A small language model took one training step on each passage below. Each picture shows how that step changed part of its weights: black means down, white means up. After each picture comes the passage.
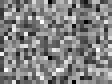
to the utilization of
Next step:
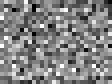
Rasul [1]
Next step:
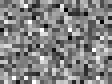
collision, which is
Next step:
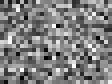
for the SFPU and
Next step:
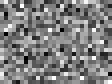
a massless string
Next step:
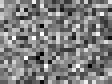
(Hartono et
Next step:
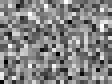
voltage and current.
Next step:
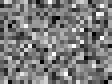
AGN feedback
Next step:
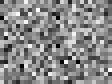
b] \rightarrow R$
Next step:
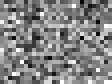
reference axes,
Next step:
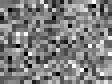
Einstein's equations
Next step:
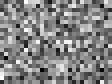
& Company. -
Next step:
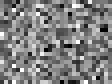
WorldPop than for
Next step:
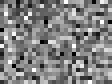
one of the communicating
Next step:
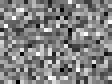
this generates inequalities
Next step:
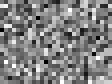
com facilidade,
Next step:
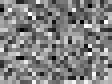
is not confined to the
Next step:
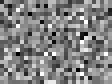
byproducts but the
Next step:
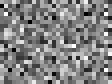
test conditions was not
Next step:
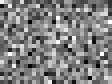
the gas probed in
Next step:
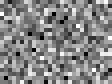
the probability distribution.
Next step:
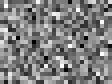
don't get
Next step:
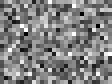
Crab) flux
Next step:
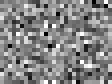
Із сталі
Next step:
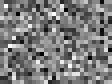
rolt met zijn
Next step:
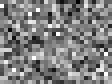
hay que olvidar que
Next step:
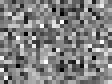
linear regression and
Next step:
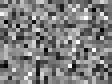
for the $\bar{\tau}$
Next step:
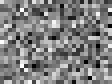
the Poissonian
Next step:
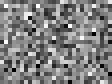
large intrinsic spin
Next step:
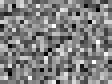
the experimental samples,
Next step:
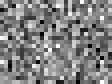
with a centre frequency
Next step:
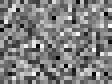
solved from the complex
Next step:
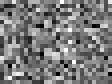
gli intenti del poeta
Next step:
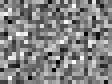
tailor the physical
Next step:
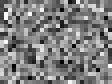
to the classical regime
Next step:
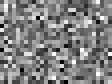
lucky fact that the
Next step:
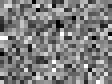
that EIT waves
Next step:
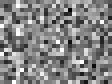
prioritization for
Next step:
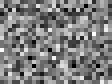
teri uchun
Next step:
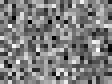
adopted value is a
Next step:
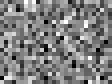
digital token
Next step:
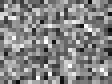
Spin Systems.
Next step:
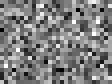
synopsis of the
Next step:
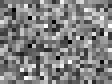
values of the parameters in such
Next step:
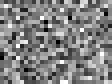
across platforms,
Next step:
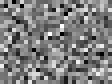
demodulation, determine the
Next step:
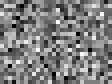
and spacelike
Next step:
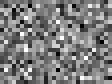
of the accelerating
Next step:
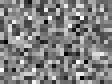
being developed in the
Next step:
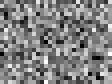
of destination IP
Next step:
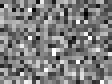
among employees
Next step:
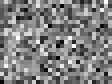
of brightness of
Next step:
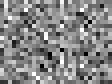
and (d) $\alpha =
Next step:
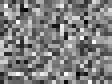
nm, top rod
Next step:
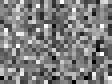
Abstract. The
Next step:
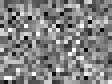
spurious values for the
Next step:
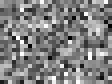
embargo, esta
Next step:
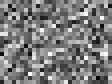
program, future research
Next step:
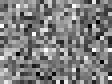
sensor, because a
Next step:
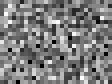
the customers. The
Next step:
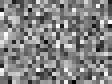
Spens, K. &
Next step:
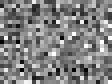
to delay or scale
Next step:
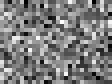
para a realização da
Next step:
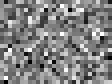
more isotropic as
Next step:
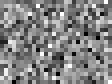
the policies they make
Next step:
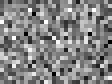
in vector spaces.
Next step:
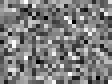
15 October
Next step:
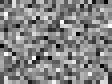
probe these spatial
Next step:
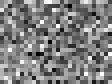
distributions is controlled by
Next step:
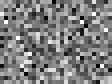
diz respeito
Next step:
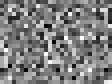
la riteneva di
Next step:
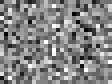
собі кілька
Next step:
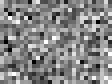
directly to resolution
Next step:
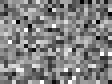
tissues were performed for
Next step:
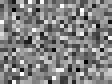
also assumes that the
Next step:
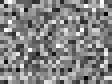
inclusion criteria were
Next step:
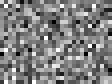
medicine, due to its
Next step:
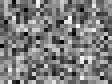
is also drawn
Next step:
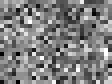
are advected out of the
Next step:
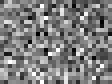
economy and calculating its
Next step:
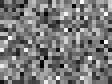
with each item – was
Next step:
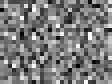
Kauffman JB,
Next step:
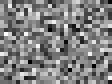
is not effective in the
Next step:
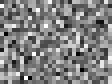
to seek an instructional
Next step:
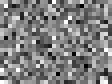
this gradient, we
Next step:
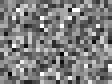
health based on current
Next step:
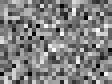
band structures, which
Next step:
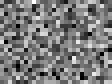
asarning muayyan
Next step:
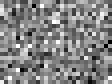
random field. A more
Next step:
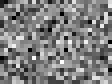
metal bellows.
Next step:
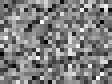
of the use of resources
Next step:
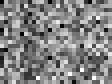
M31 GCs and
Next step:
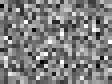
with TtgR since
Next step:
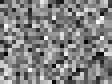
environmental, social,
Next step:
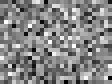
This disk is expected to
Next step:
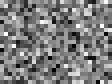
muvofiq deb
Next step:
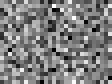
su área de
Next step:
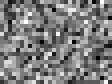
Universidade Estadual da
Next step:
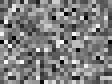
solved efficiently.
